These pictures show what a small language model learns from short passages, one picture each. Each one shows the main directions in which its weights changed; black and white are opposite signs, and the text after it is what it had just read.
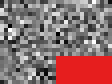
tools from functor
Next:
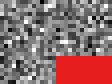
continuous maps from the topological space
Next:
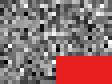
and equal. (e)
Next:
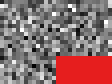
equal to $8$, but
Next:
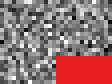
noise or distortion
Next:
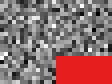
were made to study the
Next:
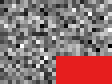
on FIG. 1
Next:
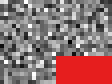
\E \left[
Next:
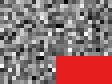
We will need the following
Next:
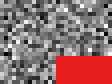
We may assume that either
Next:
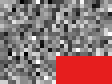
Cantor's proof
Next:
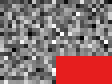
of generalized functions has been
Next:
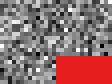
fact, together with now standard
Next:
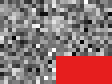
normal and the tangent unit vectors
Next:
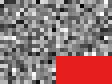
& \ast & \ast
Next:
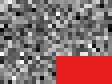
isogeny factor of
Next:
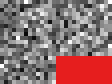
on a, lorsque
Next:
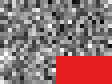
An example of such sets is
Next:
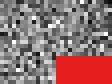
corresponding Markov process. We
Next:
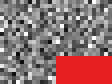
this is the only condition,
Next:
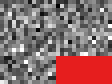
of non-connected
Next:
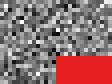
polydisc, and the
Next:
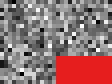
C_i$ has
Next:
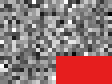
such a triple are
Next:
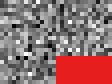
data-driven models
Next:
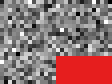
the technique used in
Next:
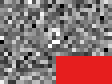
the other hand, on the
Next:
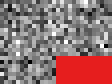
between the approximations and exact
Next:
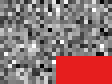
transformation, and then showing
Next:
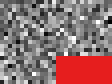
is large. Set
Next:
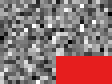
perspective. Denote
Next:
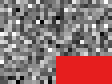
{On the growth
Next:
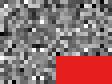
a large body of
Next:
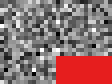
\not\in I$,
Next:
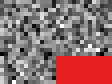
operator. We call the parameter
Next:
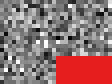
and let $L$ be
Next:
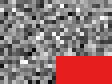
\item There is a
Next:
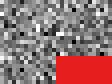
geometry of N = 11
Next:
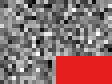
y(x)$ from the
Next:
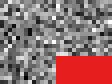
dimensional transvections`).
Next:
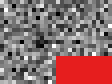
The dashed curve
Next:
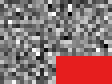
non\dash inertial
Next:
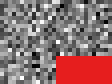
the real-life
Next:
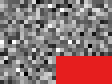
not investigate this problem
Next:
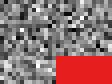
d'une structure de
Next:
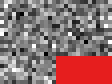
of two constrained optimal
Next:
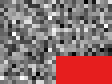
on $H$ normalized
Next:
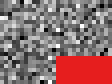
remarking that these transformations
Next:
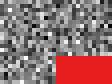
right hand side of equation
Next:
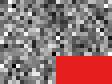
K$. Then there is a
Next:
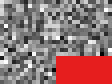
it deformation retracts
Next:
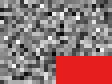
V(\cdot ,\tau
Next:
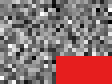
and the norm given by
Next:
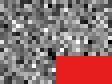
equality constraint can be written
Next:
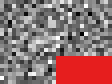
in finding a better
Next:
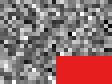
only one discretization domain,
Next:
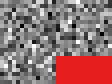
is $f$. Suppose
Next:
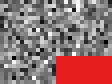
contrary that $f$
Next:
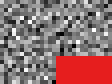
the Second Kind,
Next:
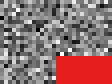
obviously does not affect
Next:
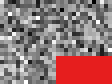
practice when applied to
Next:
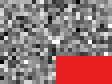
has a direct summand
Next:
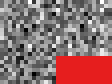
the groupoid $\cG$
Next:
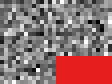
is distributed uniformly over
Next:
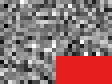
due to its larger size
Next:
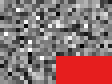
parallel circles. By
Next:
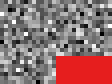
are explicit polynomials. We have
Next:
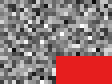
have the Bochner
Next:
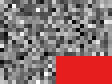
allowed to take any complex
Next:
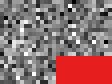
Note that $S$ and
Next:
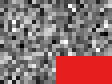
of $p$ variables from
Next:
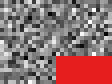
$\boldsymbol{\phi} =
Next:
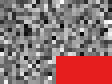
problem was solved completely
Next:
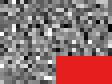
\\ \sum_{\lambda
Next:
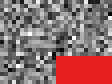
$n\equiv 1
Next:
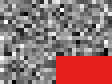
exists a pair of points
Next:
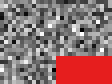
may not exist any precise
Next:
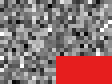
Auslander algebra of
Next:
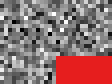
it has long been known to
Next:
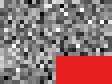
the positive degree homogeneous invariants
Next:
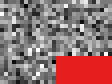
Down}, and
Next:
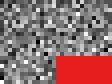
containing the origin of
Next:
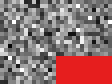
$s$ constant. The
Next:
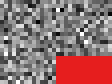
approximate the conditional
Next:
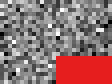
Given a van
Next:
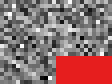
for some $i$} \}
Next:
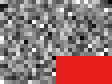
to try to get some
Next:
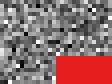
ellipsoid $E
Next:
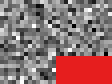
compact manifold $X$ by
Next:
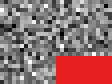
\begin{proof} It
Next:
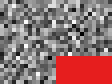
Only the terms $
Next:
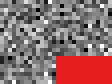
a consequence of Lemma 6.
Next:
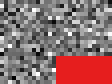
не больше
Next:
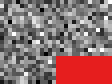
on Lie groups} Now let
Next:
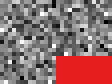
and derive various identities
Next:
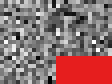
line containing $v$; if
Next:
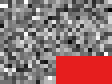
k\bmod N}
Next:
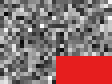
for elliptic curves, see,
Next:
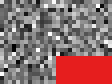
our \textbf{discrete
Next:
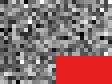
, \quad \forall
